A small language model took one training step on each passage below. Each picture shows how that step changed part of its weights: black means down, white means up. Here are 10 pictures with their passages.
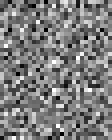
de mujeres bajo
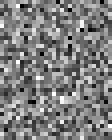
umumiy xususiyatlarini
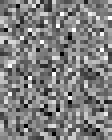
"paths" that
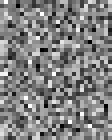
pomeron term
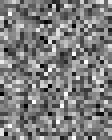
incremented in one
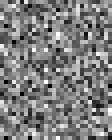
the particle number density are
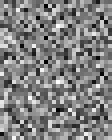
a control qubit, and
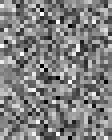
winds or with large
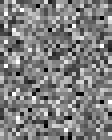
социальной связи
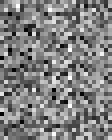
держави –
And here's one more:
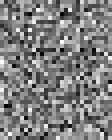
repulsive for
